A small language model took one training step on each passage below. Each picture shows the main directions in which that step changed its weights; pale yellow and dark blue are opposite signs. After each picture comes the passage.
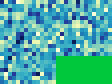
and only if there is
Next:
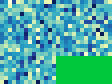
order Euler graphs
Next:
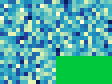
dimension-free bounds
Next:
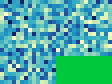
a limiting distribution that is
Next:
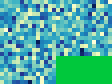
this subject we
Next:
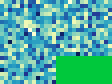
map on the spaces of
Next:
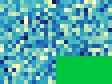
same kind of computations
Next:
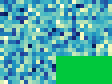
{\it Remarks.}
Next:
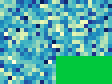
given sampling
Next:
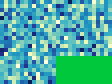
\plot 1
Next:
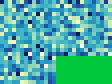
that closedness of every part
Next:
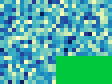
does not hold, the
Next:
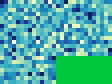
over the study of problem
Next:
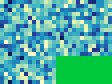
bundles in the case in
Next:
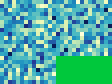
both neutral and
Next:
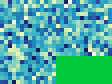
curvature vector field,
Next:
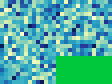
} \begin{center}
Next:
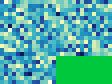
and therefore its limit is
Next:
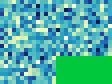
flow, total
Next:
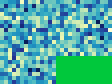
G.x$ and also
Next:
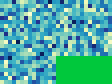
is a supporting
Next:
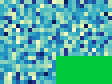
For later use and in
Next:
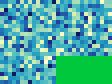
\proof Suppose that
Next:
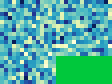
of linear regression
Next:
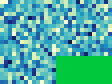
the above result, it is
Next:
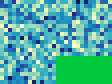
if and only if \[
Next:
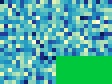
a polynomial functional of
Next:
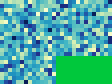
recursion step,
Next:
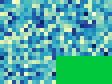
route to derive
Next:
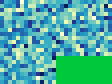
rational singularities of
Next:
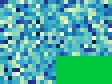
in the expression for the
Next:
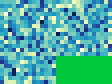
Selectivity in
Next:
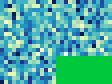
we demonstrate
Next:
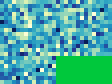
derived from the
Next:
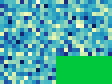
and neighboring
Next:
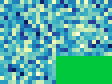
this framework, the
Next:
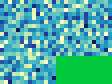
\} $ spans
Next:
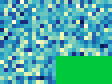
$E^\prime$ and
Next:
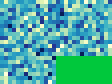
Indeed, this
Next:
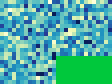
precise estimates of
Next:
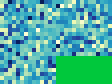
nonlinear terms as follows:
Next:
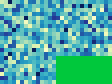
d})$ as follows \be
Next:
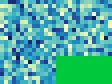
( \Omega )
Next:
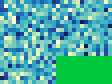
embeddings). For
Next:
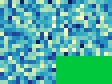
are obtained from the above
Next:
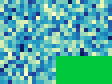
with a differential operator
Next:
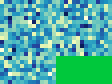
error in control.
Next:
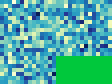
nonconstant elements of
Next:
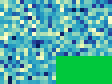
easy to define a
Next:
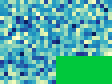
element represented by the
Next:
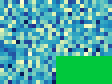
$N$ but have the
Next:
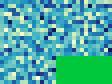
a particular family of
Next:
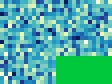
etale. We have
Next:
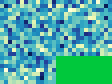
characteristic class $\alpha$
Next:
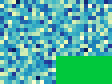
a natural generalization of
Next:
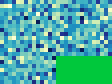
exploration of the
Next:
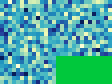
R)$ of polynomials in
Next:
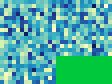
Let $\preceq$
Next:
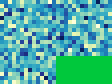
numbers. However,
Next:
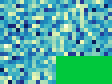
regularity for the problem to
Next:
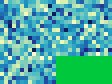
j\le r$) has
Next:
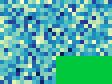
In both approaches we
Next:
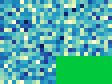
algebra $A$ is the
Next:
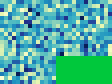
{\it Random matrix
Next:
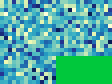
the fourth vertex
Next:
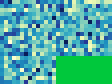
unexpected that
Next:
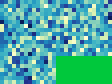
by induction two related
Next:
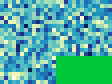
\leq C_s
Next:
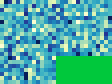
and $\W$, is a
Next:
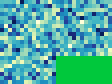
uniformly bounded complexes.
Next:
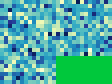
at least $\kappa$. As
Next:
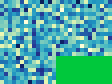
generalized extreme value
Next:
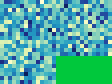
We formalise an
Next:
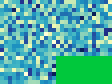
the sense that there
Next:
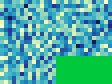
their careful
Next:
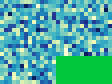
geometric information is a
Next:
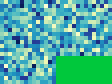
multidegrees are
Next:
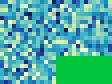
For the C.I.\
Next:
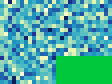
give similar results,
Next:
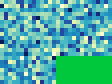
features of
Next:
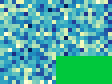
was motivated by their
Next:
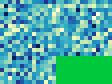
note by the first
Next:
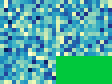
\mathcal{H}$ we
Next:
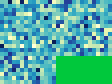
have some bounds, but
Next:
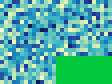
paper is organized
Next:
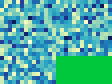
points. Then there is an
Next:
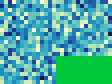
We have to get a
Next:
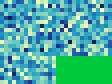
large enough, we have
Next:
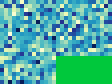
get optimality with the
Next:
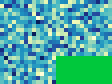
future is that of
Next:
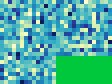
we deduce that the
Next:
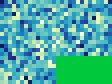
Theorem 4.2 which we
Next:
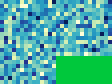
where $\theta$ is the
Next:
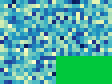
realisable ordre
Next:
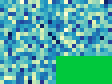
of $\Gamma$. The
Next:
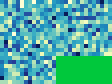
points are generated by the
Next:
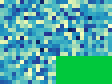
functions defined in a way that
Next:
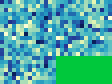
validate the
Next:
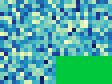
finite energy weak
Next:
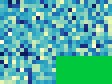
the algebraic group $\mathrm
